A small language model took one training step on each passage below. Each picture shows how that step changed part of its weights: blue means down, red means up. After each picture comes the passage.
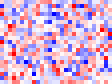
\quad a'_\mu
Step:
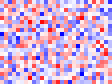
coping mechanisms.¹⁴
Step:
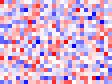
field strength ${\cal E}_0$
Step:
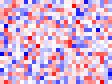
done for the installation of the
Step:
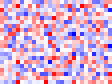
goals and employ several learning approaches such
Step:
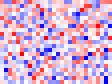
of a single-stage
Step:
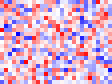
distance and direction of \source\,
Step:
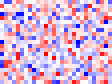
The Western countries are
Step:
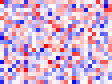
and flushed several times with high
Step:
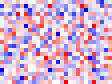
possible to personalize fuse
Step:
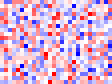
the encoder to the
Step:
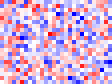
in connection with a share
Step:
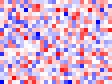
properties of hadrons has been an
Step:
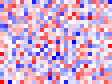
longer (3-4
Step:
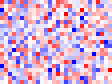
film growth of {\EZ}
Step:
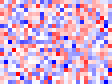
matter, is produced and the remaining
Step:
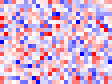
² and Semsettin
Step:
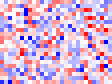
uncertainty, we can perform multiple RSS
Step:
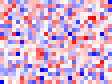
closed-loop. Thus,
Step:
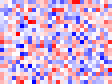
see in the next that this is part
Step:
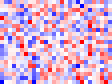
Writing as a discovery process
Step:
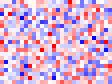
found within the nonetheless
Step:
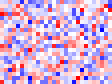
female sensibility and
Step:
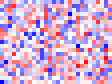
redescriptions of the known
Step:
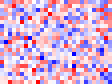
concerned stakeholders like
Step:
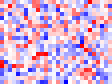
momentum relaxing collisions
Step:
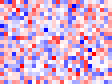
top to bottom, respectively.
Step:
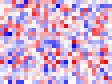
on investment in the oil
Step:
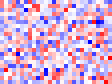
properties of the tail dependence
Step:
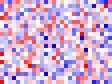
are determined not uniquely, but
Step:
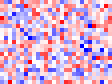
Several reviews on
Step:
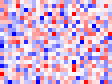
qubits in the $x$
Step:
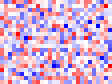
of the projected bag wave
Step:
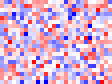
Rust code is based on three
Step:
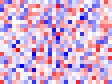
training center are considered in terms of the
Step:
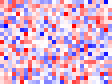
effect of different scouring agents
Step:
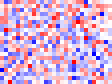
the large number of different standards may
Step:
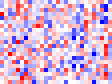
10.3\% of a standard
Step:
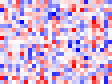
The studies show 95\% confidence
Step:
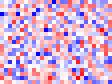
within social networks. Her analysis
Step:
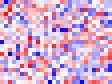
during a year, the periodicity of
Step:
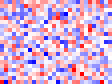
RF power of 0 dB.
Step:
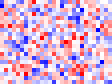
van Hove limit. This
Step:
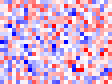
impurities by fitting a
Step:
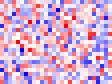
b) absolute values of each
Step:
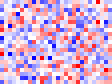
acrylonitrile on
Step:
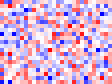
dense fluid even if hole distribution
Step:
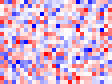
diluted to 10ml
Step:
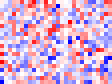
on “The Intellectual
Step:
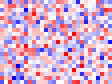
dipole transition matrix element) in
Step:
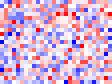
have been related to the presence of
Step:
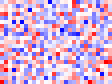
and M. G. A.
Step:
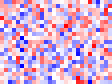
of whiteness and dominating
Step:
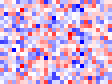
operator or the account of the
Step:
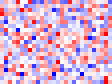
outside the cylinder. The
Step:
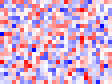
to argue that we are
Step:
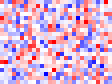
in Fig. 3. As seen from
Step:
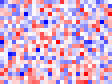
secondary teachers). No. Item
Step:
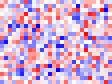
12, follow up monitoring was
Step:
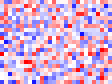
the training data but are instead set
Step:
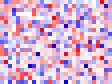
the need for effective development of innovative
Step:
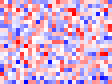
structures. Moreover, finding a model
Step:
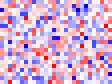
images differ in content, formation
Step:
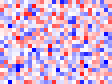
a mesenteric cyst
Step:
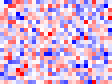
determine if there is evidence for a
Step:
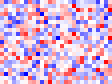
but no clusters were found for
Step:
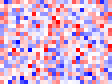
the more likely the actor will
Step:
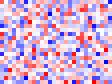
geometry and studied the behavior of its
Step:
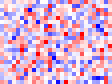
of a tertiary institution
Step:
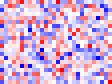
driving force behind the digital
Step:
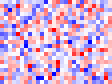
in high magnetic fields (tesla
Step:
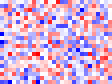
mode at lower $L/b$.
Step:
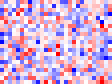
Del alumnado de
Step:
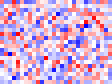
combined in pairs to form
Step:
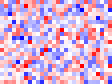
operators simultaneously using
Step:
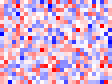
ponujali dostop
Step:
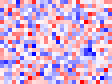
B_n . This conjecture
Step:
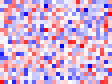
frequencies. This is valid under
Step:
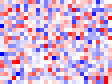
not measure the bisector of spectral
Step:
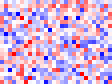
services in the Talensi
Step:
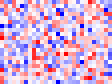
locate each 610 studied organization
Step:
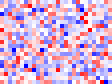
nucleons are seen by the photon
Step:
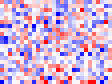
stars in small -magnitude
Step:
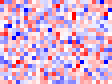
direction of pump mode reach
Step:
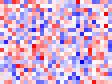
of the charging infrastructure for
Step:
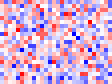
of a circular harmonic
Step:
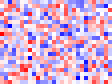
possible ways for future, as an
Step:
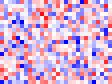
cultural sector (Ramos and
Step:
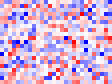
empirical research could be
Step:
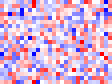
no more than 5 ML and we
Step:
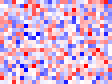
in an 11-box model. The
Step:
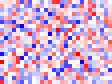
and ability to be managed, these
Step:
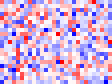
hydrogeological window that had been
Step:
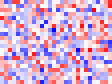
of the device does not need a
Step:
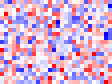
by observing the nearby
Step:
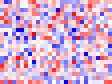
the test results: Figure 3.
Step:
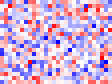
stresses the significance of linking
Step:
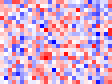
of the processes of socialization between management
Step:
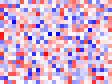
several methodologies that can be implemented to
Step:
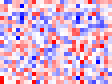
2). The indexing of data objects
